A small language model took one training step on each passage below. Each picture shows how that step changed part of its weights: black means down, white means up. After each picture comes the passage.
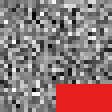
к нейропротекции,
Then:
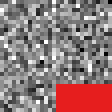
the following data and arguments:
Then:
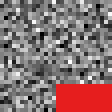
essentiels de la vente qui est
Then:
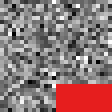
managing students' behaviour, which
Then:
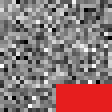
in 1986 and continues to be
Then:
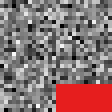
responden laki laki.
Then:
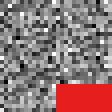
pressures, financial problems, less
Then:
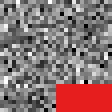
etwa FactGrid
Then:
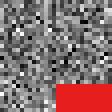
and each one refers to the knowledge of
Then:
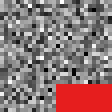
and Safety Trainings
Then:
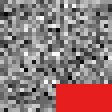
further improvement measures" No.
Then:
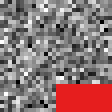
dos alunos foi atizada,
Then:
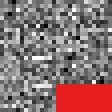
pedagoglar yuqorida sanab
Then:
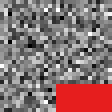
xil o'lchamni bir
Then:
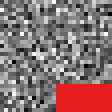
in staining intensity seen during
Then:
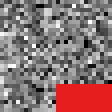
slechts dan als case study
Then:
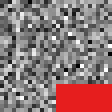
думи: PCI,
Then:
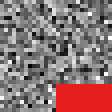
in Spain and Greece”
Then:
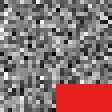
bottles, preserved in
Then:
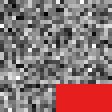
increment Delamination defect
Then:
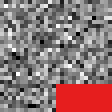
analyzes the significance of private
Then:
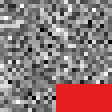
democratic participation and caring
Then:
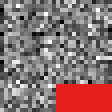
und nFK zu hinterlegen
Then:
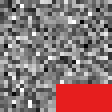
there is no data on the composition of
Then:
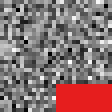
research and a glance of the high
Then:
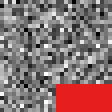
left to yellow on the
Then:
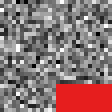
is to determine the effect of the
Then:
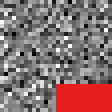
Bakti Kecamatan
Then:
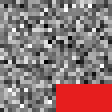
tipica in questo senso la
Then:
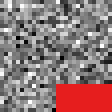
lowering the soil depth.
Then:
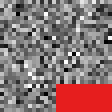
sobre realidades concretas.
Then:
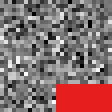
constituindo a base do molde
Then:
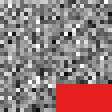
этган бўлса,
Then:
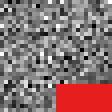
the Decision to Use the
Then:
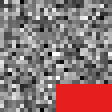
aturan yang mendorong
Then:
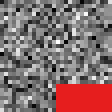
de tecnología, en
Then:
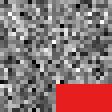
algorithm is used to make initial
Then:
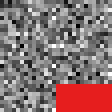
detectar las conductas
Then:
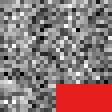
PERSPECTIVES In
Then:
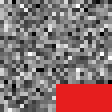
foods, virgin
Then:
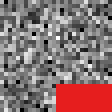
tovushlarning yozib
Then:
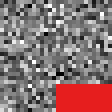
faoliyatlarda ishtirok etishi
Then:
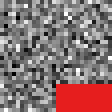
gained certain achievements, such as
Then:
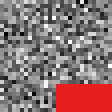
6. Бондаренко
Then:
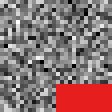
with significantly taller buildings
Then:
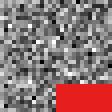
Marketing practices also have a
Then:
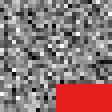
indispensability in managing
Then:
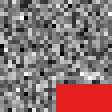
discursos, mensagens e
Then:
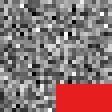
por el *odds*
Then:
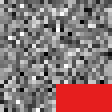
LP: Learned
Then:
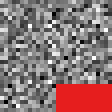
La vârsta de
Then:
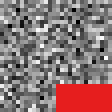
- Davlat bojxona
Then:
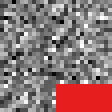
(Crossref). Также
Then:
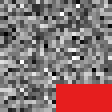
The encapsulation efficiency of
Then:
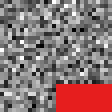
general public, but for larger interest
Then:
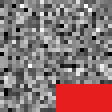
kimyoviy xossalari,
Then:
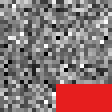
Stagnation pressure P_b
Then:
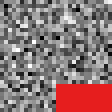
there are three metadata analysis
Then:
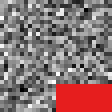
mashq o'zining
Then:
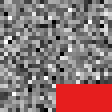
Standard (AES), which are
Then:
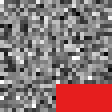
by multiplying each stock
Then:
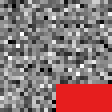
Strength 5.5 ksi
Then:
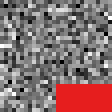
an increase in haematocrit through
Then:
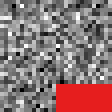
structures, taking into account
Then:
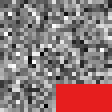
18 and 80 years - A score
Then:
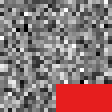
Key objective of the system is to
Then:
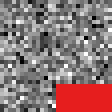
primary school classes. Key
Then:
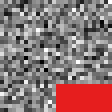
usefulness. (5)
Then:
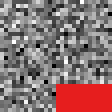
performanțelor elevilor.
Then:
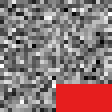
data curation, and writing,
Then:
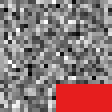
projects. This number is in
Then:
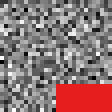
assumptions. - To
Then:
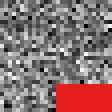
dynamic liquidity management,
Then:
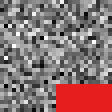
Blockchain que se
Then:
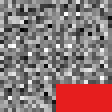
by the quality of the assets
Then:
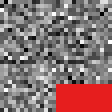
the writing. At the time of
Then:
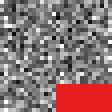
Beijing Tianjin
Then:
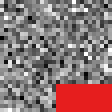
faculty and entrusting
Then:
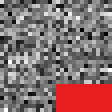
possession of the other. . .
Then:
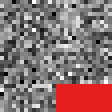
applies all the acquired knowledge
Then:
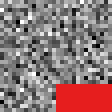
улучшать технику
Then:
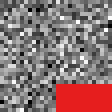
Societies has signed the international
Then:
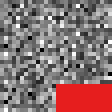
onglari 1 -sinf dan
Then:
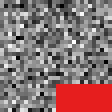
importantes asociadas al
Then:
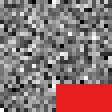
the presence of ECG changes.
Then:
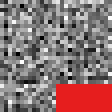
новая учебная
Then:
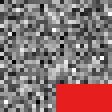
The distribution of reagent,
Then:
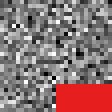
régua e compasso e não
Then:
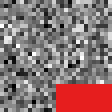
En Latinoamérica nos
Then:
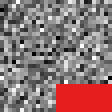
uang dengan cara serupa dengan
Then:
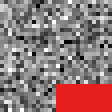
should be employed to control EIDs
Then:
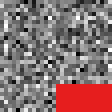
Assay, the amount of
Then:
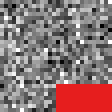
work of institutional positioning.
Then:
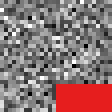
continuum robot composed of
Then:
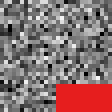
oid tarixiy buyumlar
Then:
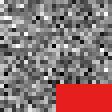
required by new factors driving
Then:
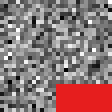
é coerente com o tema em
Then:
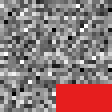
English). 28. Organ
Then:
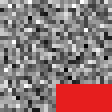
DIAGRAM Figure 1.
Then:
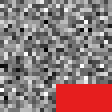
AMAL QILINISHI
